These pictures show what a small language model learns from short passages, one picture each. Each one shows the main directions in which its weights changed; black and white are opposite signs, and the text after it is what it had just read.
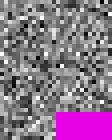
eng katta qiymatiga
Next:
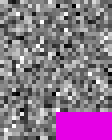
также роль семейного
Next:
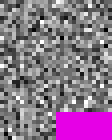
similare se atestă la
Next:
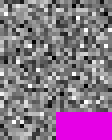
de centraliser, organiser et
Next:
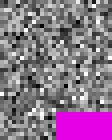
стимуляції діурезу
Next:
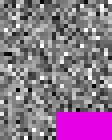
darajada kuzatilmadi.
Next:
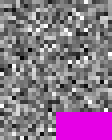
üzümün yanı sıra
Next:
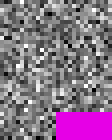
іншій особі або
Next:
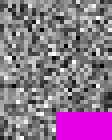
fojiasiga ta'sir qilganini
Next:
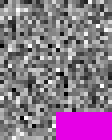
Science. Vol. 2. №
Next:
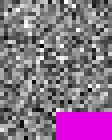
– это хорошее
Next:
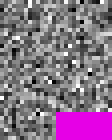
двигательными дефектами
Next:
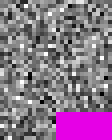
vermektedir. Bu konu bir
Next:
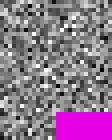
medietyper i Figur 3 er
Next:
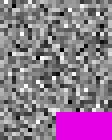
Threat of deepfakes to the
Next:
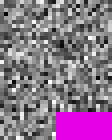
% (tableau 1, p.
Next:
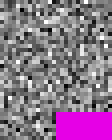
crisis en la relación entre
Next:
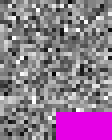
метастатических процессов
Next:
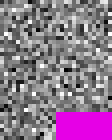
tarzining o‘zaro
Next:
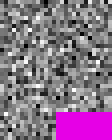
uma representação do significado.
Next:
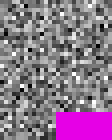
ichiga oladi. Bundan
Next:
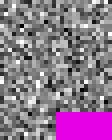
situación está en manos de
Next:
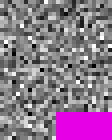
sociedade contemporânea.
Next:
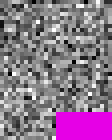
portfel investitsiyalarni rivojlantirish
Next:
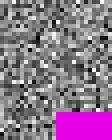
as análises dos resultados
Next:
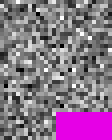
Kalit so'zlar: moliyaviy
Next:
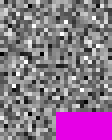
de către reprezentant,
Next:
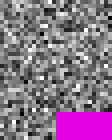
представлении, за счет
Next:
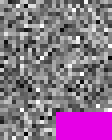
юридического образования для
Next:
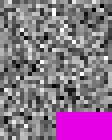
ta’lim va tarbiya berish,
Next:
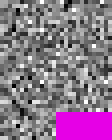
лозим. Болаларни
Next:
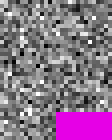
скрининг стандартларига
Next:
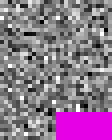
selección de los nodos
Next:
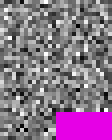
memiliki potensi zakat
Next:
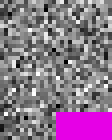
São Paulo, n.
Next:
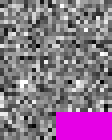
Ахмедов, Каманов
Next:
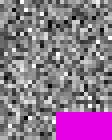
emoționale și a
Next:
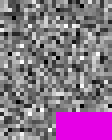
Pista de obstáculos nível
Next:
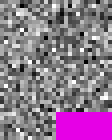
qismi bo‘lib, u Karbal
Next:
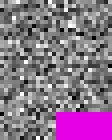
При этом стратегия
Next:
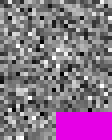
os pais dos noivos, ou em
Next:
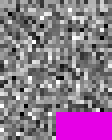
pequeña escala y de corta
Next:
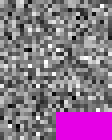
de 2 minuten. Na één
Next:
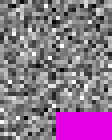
трудовую деятельность или
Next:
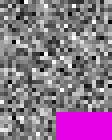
qo'shadigan majburiy
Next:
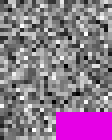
ўқув жараёнларида
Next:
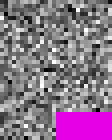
отмечался. Вид
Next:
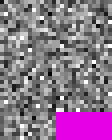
ishlashini ta'minlash uchun
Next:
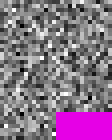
dan sikap inklusif.
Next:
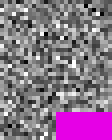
galbene. Pedicelul este
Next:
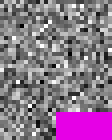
pufakchalar bilan qoplanadi.
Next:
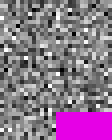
portas de vidro se apoiam
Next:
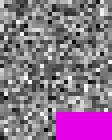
sebesar – besarnya
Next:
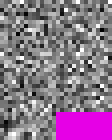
writing emerged. For
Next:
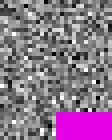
içeriğinin rahatça
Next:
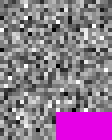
Dolayısıyla eser,
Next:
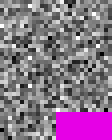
dastlabki uch o'rinda
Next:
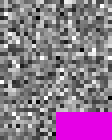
свое начало именно с
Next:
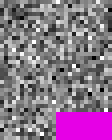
Hojatxonadan chiqqach
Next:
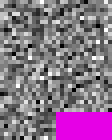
خدمات الوصول الحر،
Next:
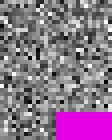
bosqichlari hamda ta'lim
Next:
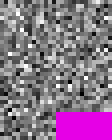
tenues pour évidentes :
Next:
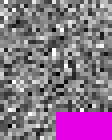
is increasing significantly.
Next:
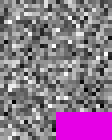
jahon talabi yiliga
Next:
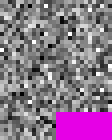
jego prywatnym
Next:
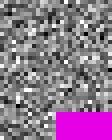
S. I. Dictionary of
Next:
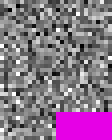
somente se caracteriza
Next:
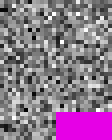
Sérgio Moacir.
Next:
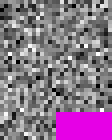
1. Докучаева,
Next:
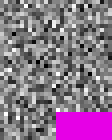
consultation le 7 octobre
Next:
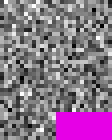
olish imkoniga ega, bu esa
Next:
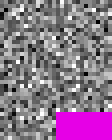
таржимада келишиш
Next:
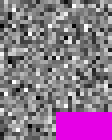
o engenho kantiano, a
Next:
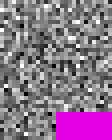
a la buena toma de
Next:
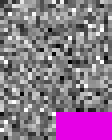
сохранять объём и
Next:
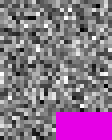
van de administratieve
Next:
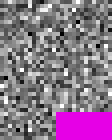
por proporcionar formação aos
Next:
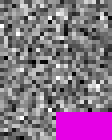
Metodológica Sem jamais
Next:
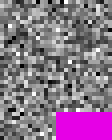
से अत्यंत
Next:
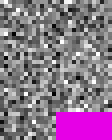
по мотивам сказки и
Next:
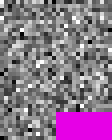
del 30.3% de las personas
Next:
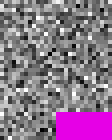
O seroma, por sua vez,
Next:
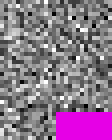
maktabgacha yoshdagi
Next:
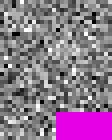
study examined the
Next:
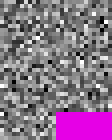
typy i rodzaje, co
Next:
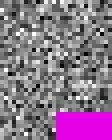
la UPTAEB Fuente:
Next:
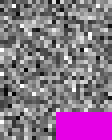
xom ashyo bazasi
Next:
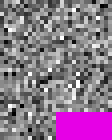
свойства дренированной
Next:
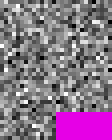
amalga oshirish bo'lsa,
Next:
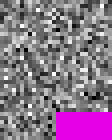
xos milliy qadriyatlar
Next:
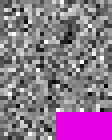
заключается в том, что в
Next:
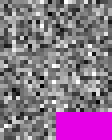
свободного времени. При
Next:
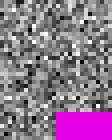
dell'autore, che,
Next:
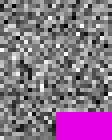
esta amenaza estuvieron
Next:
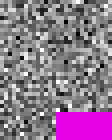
Bu orqali bola qayerda
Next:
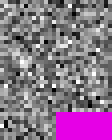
с рассматриваемым
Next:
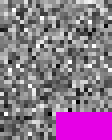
São Paulo, em sua
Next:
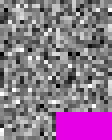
uning inson salomatligiga
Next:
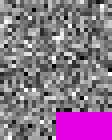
cualquier organismo vivo capaz
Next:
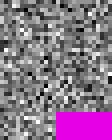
Threatened Species.
